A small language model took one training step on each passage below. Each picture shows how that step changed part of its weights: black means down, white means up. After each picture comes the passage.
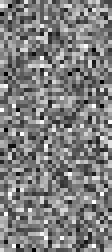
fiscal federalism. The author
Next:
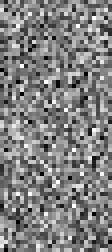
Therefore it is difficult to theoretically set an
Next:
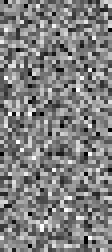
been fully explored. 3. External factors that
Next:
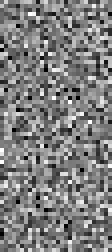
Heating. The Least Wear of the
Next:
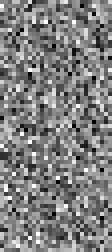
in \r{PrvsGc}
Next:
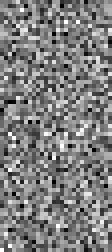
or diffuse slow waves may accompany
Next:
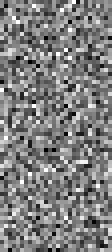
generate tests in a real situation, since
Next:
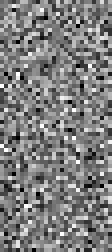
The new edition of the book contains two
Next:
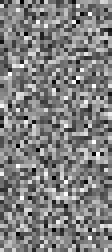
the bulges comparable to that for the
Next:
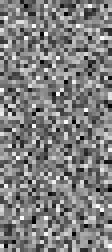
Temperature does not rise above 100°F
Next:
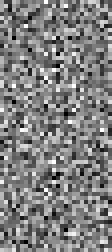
(56%) compared to females (44%).
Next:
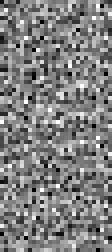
{author} {\bibfnamefont {B.-C.}\
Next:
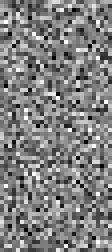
changes can be of order one and can be measured using
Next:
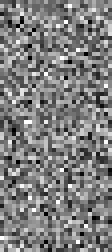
for performance on full songs, and that the
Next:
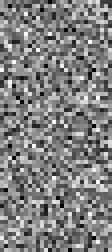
at which they can be generated. For a given
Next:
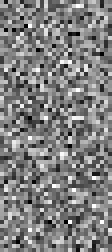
degrees of freedom is one of
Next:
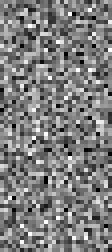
$J$ is zero. In principle the
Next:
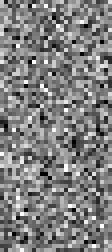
of organic compounds was detected and was
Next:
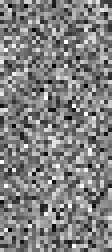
mining method. As a rule,
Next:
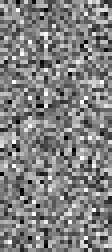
not like-wise, but have a similar
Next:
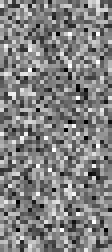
of ellagic acid in commercial
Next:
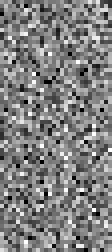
the very least, it can provide the wind
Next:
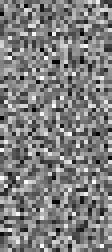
the end-to-end (e2e)
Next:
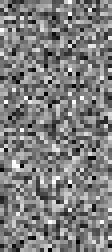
\bibitem{lindl2014} J.
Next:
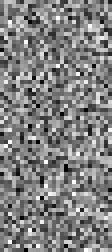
year, of which 200 cases underwent
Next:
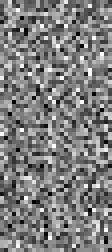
potential. We note that the efferent
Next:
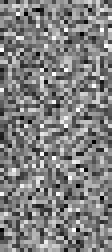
arteries and veins, bypassing
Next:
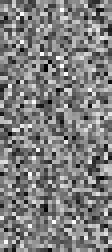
individual weight. This choice is of critical importance from the
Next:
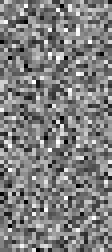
Assistant Professor in Business
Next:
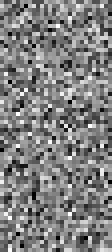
at the Keplerian velocity will not
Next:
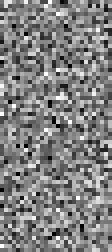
the distribution of $\{g^r, r
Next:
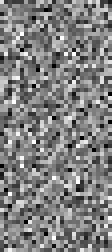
create a small patch that allowed the
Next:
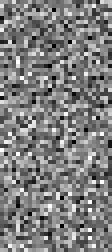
APD creates an avalanche in
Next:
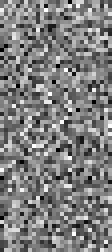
case of Buzeki Logistics
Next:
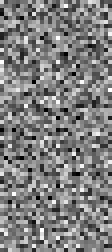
all areas (or all demographics) at the
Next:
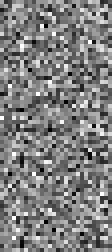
opportunities and future research trends to be
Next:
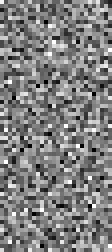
State, Nigeria *Corresponding
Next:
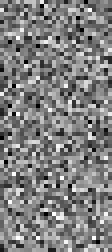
the critical point by a Taylor expansion gives
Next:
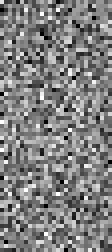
true model notoriously challenging,
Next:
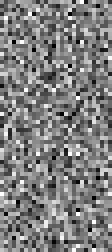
0.1N ascorbic acid with
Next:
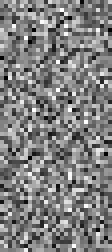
(Combined Challenge) is a
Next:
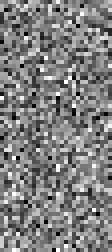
the universal wall crossing formula},
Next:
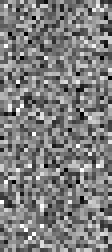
himself with the faithful,
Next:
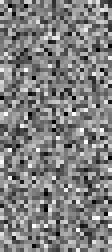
mortality in this study was 0%. All
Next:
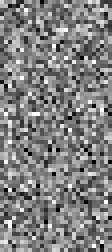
vacuum oven at 60°C
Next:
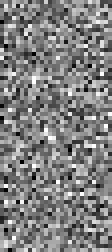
galaxies, the X-ray-weighted
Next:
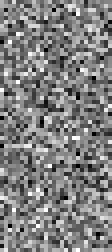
torques, electric field induced
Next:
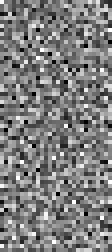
A Gontcho, Satya},
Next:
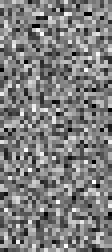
the meV range, i.e., {\em
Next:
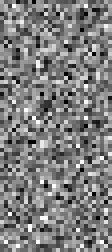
may be grounded in notions of sustainability,
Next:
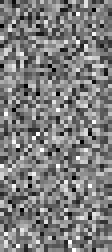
more effective than pursuing collective actions through
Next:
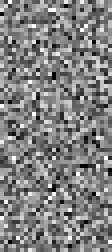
and 1.575g/L d were found
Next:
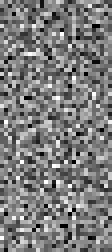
V_g simulation has been done for lightly and
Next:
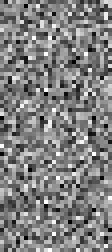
been derived from a Latin word,
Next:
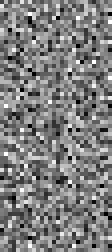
\equ{rrr} reduces to
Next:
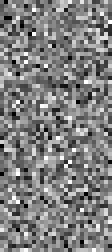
of plant, extracting solvent, method
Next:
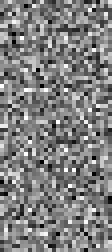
we exclude a region of about 5000
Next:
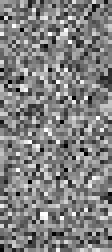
by Shah et al (2019, fig.
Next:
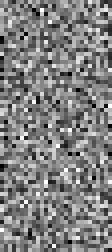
Win. *Harvard Business
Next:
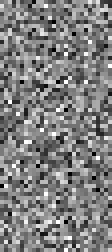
and not representative of the thickness of the
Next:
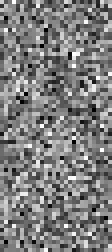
temperatures. The outcomes of this research are the
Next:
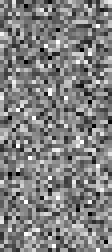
ratio can be obtained by differentiating the
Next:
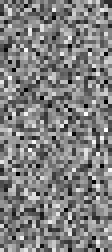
asteroids are zero and that their velocity
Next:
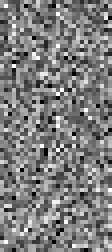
size 2000 at two different densities. In
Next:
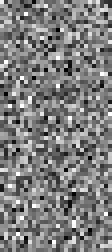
was conducted using the semantic compression project
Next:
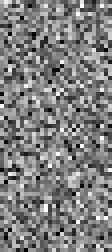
1400~m above sea level. Its
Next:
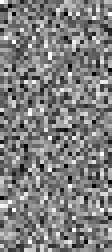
Ibaraki 305, Japan}
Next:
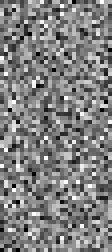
diligently followed, only excepting the
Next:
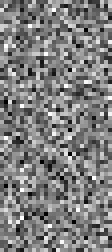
Neb UC-EVs N =
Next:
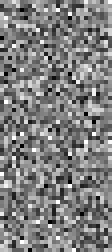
chain theory (Gutman, 1982) as
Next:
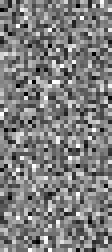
returns. It is however striking that
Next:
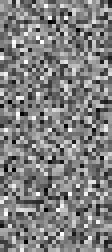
and a congenital heart More Information
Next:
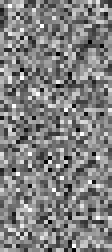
physical laws by the four laws of black
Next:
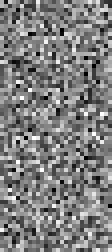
enhancing agricultural productivity, and
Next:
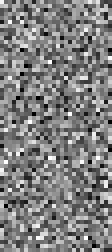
aim of future experiments is to reduce these technical problems
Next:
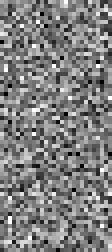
*Transport Policy*, 18
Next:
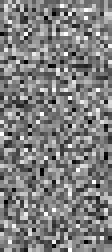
into the VAPORS code of
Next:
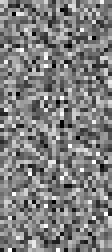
0.008$) and pure South
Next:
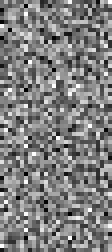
group B. Treatment B was made
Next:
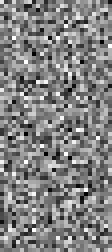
compared to the nominal prediction. Both
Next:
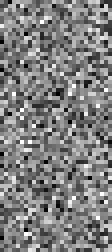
the clumpy nature of the wind.
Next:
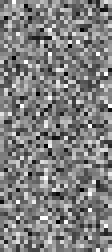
contributions to the field of sports. His
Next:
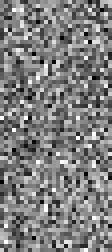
when needed in the matter sector. Our discussion is within
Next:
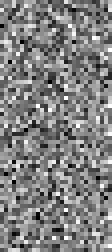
---ISM: lines and bands
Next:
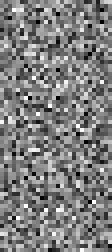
when $n=32$ with different Stp
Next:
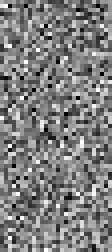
university, which is based on descriptive
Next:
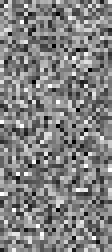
in the system at the time $0^+$, before
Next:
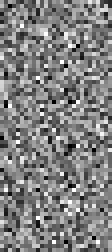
stage by the carbon fiber truss.
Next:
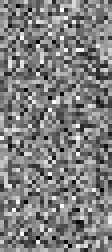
from using all the listed resonances and which
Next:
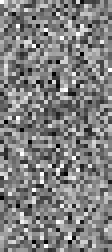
local minima (or inherent structures)
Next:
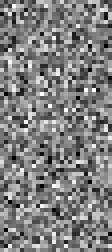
have difficulty in understanding theoretical knowledge and transforming this
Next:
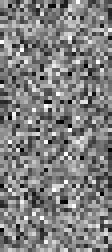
cells (Zhang and Weinberg,
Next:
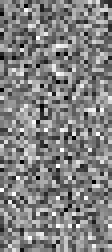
the cut off is systematically described by introducing
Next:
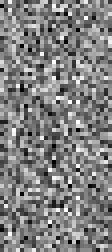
variables systems \cite{ZA} and
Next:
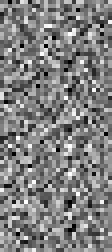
implies that the past water reservoir was
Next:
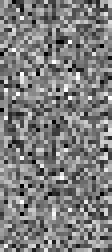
\begin{eqnarray} && (M_{\rm
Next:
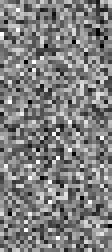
given, respectively, by $d_n^t
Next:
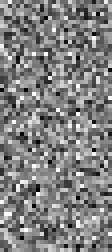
that becomes resonant due to the accurately chosen
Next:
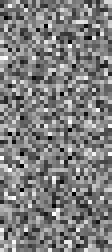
eigenvectors of the learned Koopman
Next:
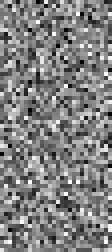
*Exp Gerontol* 37
